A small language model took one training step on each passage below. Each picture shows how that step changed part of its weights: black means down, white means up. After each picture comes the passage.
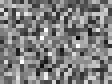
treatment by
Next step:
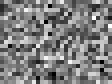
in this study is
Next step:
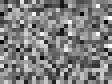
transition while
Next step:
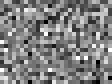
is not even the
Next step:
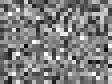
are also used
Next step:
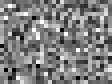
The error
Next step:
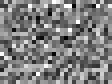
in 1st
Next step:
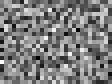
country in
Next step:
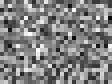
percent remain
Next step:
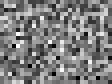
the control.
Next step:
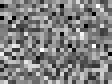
two digits
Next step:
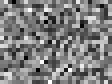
process is a
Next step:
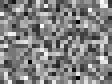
The largest
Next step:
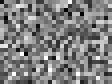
model, addressing
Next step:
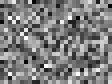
aimed to
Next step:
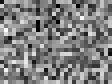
identified that the
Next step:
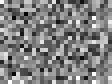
more general physical
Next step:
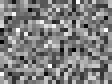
category from
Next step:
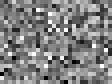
Oaks Research
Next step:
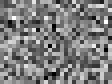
has been used as
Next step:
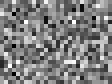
done during the
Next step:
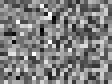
employee performance
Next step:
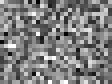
other components in
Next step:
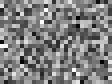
system for integrated
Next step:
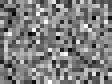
left plot
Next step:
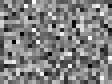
the blotter
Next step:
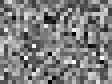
was collected,
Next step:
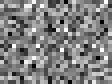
* (mol
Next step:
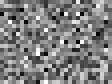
explore more
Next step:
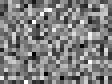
to the people who
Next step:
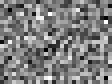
is to plan the
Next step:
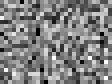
study examined
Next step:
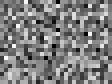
of the proposed
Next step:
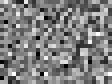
groups from three
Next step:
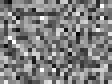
manner. This
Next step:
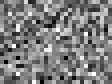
of data.
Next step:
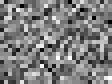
and revenge
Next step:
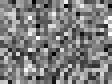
between Php
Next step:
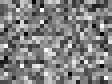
SW signal
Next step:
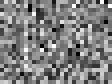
precision in
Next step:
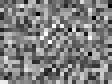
very close by
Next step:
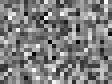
force who will
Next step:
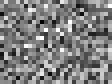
and adjust
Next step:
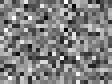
this basis,
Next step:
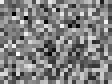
interface of two
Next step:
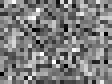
Whereas it
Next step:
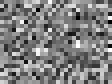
element of
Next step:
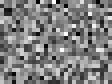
– above the
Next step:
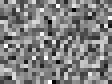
which at least
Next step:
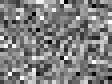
algorithm and
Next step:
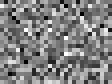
Lou L,
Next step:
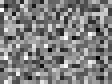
performance, the
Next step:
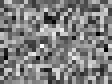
was applied and
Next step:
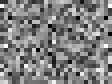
houses which
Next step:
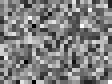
the listed
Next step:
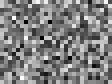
need for an
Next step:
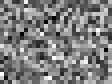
has a fore
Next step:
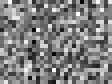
about. -
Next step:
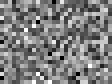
conservation in
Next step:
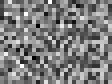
generated from these
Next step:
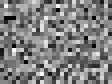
and wrote
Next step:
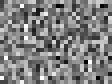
number of depression
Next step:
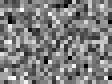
include reforms
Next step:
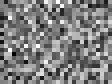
and use them
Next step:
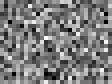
was seen to
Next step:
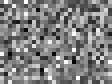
with energy 100
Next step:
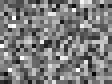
teaching will
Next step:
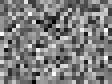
of Digital
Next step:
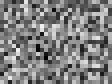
impact of the
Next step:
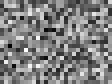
the children up
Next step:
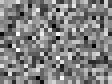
and wrong
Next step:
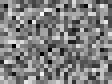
to the individual.
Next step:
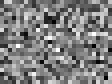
was found to be
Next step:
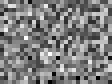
the studies conducted
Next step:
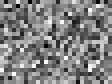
a test data set
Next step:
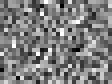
audience by
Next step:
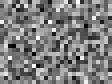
to nanogels
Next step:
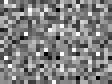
the world of education
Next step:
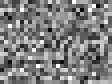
peaks out
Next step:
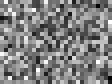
still very
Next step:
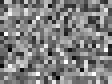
as reflected in
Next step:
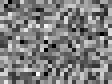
vector is
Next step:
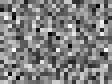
many Santals
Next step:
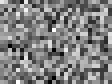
characteristics of
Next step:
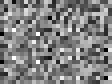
as well as the
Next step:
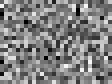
both for the
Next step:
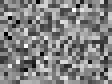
such as participation
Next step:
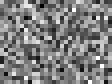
currently remains
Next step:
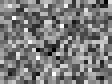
of Van
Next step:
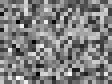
assessment and
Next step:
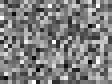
power systems, and
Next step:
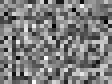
events across the
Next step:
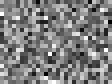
B)$, then
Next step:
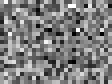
the sense that
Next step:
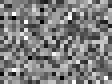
focuses on the
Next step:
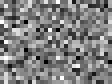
or rather the
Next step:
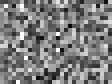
of PAP
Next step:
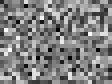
and the other
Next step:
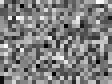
a method to
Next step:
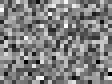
articles in
